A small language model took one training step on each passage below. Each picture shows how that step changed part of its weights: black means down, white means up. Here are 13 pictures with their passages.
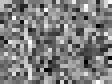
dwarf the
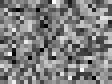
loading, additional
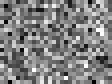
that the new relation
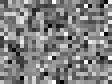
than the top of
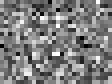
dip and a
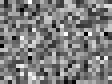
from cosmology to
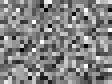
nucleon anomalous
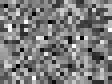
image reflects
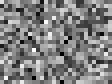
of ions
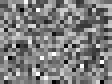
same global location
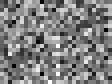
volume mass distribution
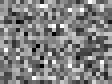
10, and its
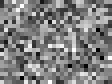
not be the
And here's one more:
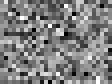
et al.,
